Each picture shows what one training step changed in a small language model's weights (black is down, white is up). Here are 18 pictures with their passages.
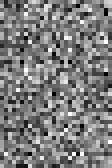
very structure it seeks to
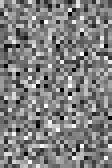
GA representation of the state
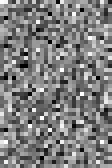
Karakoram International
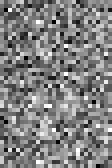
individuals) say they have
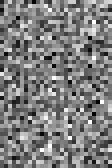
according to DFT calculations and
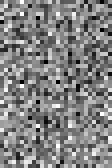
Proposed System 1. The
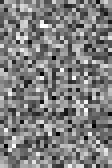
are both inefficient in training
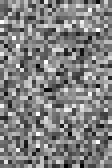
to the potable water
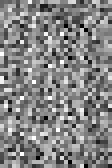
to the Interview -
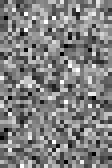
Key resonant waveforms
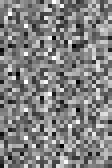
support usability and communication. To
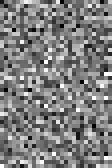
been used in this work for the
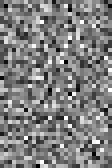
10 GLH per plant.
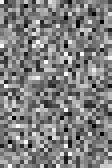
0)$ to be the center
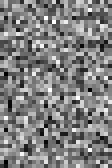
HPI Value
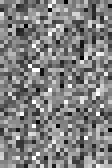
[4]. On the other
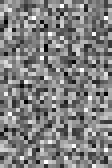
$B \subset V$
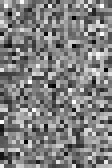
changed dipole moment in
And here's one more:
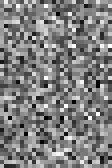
topic of the present and following
